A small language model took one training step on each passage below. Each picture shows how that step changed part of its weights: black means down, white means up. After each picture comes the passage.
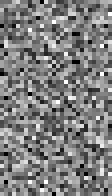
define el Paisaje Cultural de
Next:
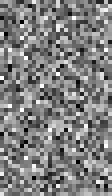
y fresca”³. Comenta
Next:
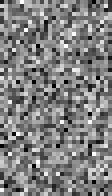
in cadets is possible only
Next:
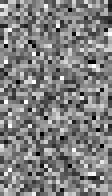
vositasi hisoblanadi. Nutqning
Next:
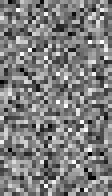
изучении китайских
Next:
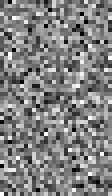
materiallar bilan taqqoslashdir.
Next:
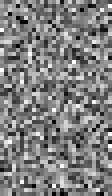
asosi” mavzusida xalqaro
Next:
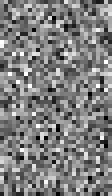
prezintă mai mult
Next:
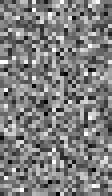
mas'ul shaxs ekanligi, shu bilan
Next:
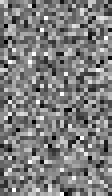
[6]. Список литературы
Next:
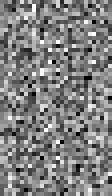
8. Nafasov T.
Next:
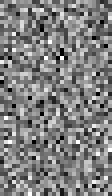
seja, ao mesmo tempo, ordenador de
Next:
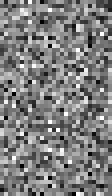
proteção catódica.
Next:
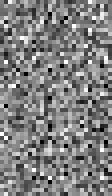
межбанковском рынке, но
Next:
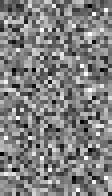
экономической политики в рамках
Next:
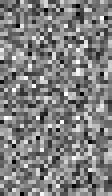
entre las universidades y el sector
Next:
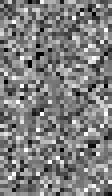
ular orqali fuqarolar uydan
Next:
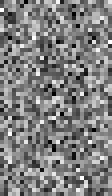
Department of Tamil,
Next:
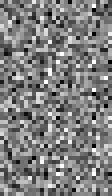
Kryminalistyka i
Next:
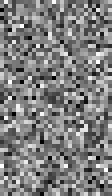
ГТО проводилось в
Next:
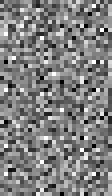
بن قاسم،
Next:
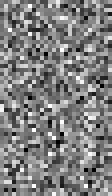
texnologiyalarni joriy etish hamda tozalash
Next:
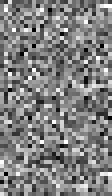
enfim, aproveito a
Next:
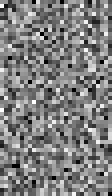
a pessoa jurídica incidirá
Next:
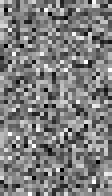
Chunki sigirlar yelini
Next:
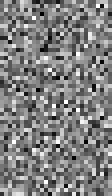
мир и найти причины
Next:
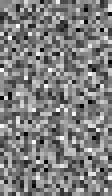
o‘zlari mas’uldirlar
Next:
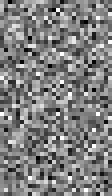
Geme JW, et al,
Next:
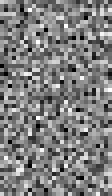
az Európai Uniót is
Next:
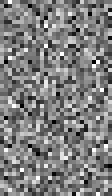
Das digitale Lehrmittel wird in
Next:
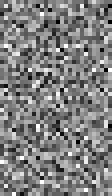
se asociaban significativamente con
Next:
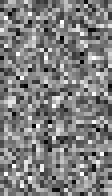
iqtisodiyotni keng tatbiq qilishning
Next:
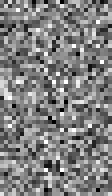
digital education shifting model on high
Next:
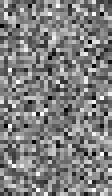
г. Бухара, Узбекистан
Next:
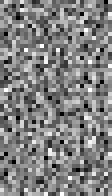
ambiental das comunidades que nela
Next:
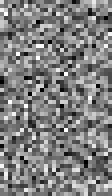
1 6,7 Termiz shahri
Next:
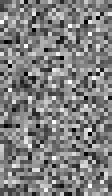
сфері. У цей
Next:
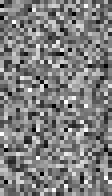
vele IT-controls
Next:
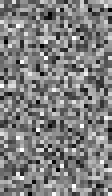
2012). A primeira usina, de
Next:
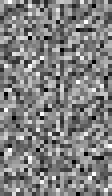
morality of enlightened,
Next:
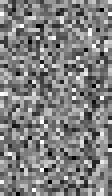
com o objetivo de coletar informações para
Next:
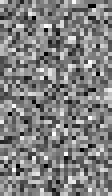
o'tkazdilar. Mana shu
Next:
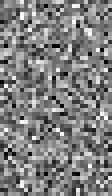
un mercado inmobiliario al
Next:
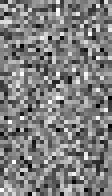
silencio: ‘Ponte tu
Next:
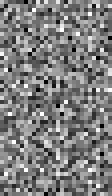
– post breeding
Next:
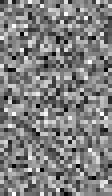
имаат веројатност
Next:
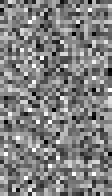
hydrocarbon media.
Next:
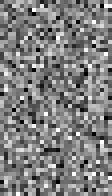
war. Aufgrund dessen, dass
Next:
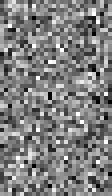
ikkinchisi uchun poydevor
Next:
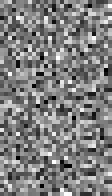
taman kanak-kanak
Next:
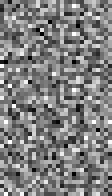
learning is an artificial intelligence
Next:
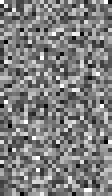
governo Lula, ⁵ Segundo
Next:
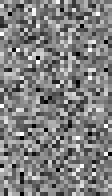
Valid Sumber: Hasil
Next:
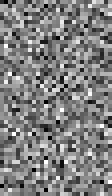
системы поддержки лиц с
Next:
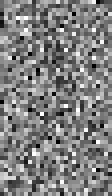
повідомлень, а й на
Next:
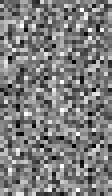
ما الممارسات
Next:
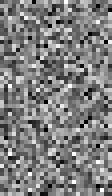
higher education "Southern
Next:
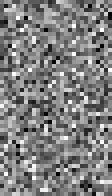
con la *Giuditta che
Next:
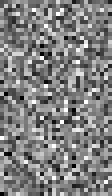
sino como un color más dentro de la
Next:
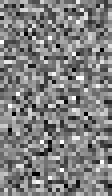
compreensão dos conteúdos curriculares,
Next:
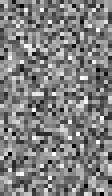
табады. Әр
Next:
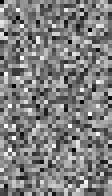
качестве эксперимента на
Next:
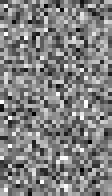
обучает выразительному
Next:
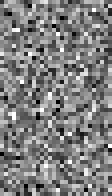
ou abertos também para espanhol e
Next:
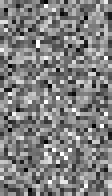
FIM DO BLOQUEIO
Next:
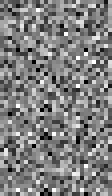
جبهه آتش با
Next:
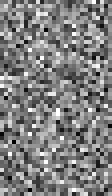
цифрових сервісів та
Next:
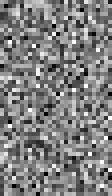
A necessidade neste período da vida deles
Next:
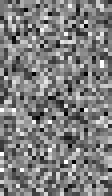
обществах. Исследовано
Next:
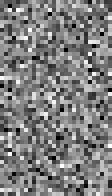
”Yangi asr
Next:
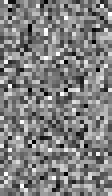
incorpore lors de la première
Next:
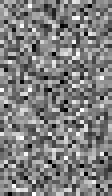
агент відіграє
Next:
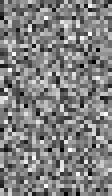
к актуальным требованиям
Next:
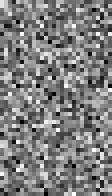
**Logística, transporte e
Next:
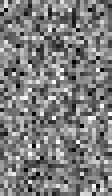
que les charges fixes sont
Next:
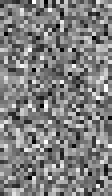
futebol, diz que as
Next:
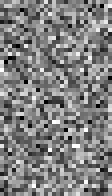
végzi el. Exportünk
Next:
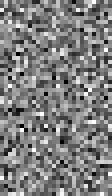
tovushni his qilishdi.
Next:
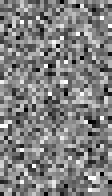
educativas y guiar la reflexión
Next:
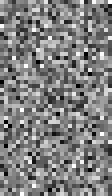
relação ao direito de reunião
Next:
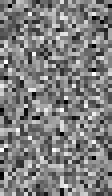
oshirilishi, shaxsning erkinligini
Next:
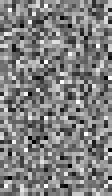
our people. The political
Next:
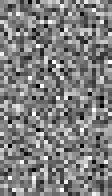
слушает текст задачи и
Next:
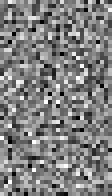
valore más la forma de lo que se
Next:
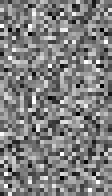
minimuma és maximuma
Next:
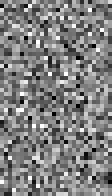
situațiile juridice definitiv formate
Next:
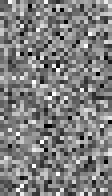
перетворення даних.
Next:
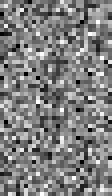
NUTRICIONAL DE
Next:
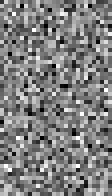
wij nu diep in de problemen
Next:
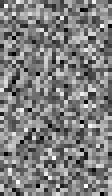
bilan to‘ldirilmaydi.
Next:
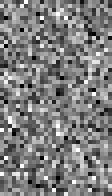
yurituvchi mutaxassislarining
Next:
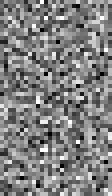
N₂O Flüssen im
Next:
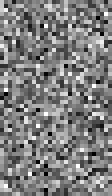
kreditlashning raqamli transformatsiyasi strategik
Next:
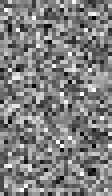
qildilar. SHunday qilib,
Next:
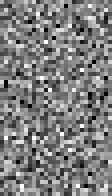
qismida shahrining sug'd
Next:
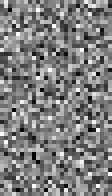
o‘qituvchisi Abdullayeva
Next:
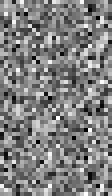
организации и цифровизацию
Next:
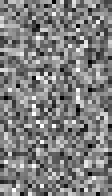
қўшимча сифатида
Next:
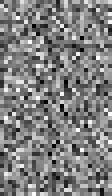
ҳокимияти органлари билан
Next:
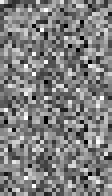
без включения в процесс политического
